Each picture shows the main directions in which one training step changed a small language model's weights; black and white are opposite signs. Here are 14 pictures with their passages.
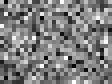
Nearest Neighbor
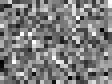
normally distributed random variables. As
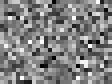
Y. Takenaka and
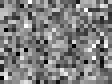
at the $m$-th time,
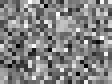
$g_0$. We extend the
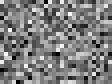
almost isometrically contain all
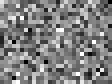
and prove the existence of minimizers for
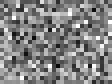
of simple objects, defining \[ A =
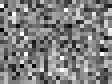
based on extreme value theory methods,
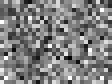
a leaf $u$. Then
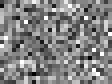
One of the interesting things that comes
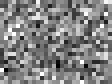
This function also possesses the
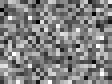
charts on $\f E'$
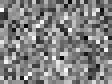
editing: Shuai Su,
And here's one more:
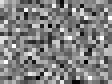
\end{eqnarray*} for which the
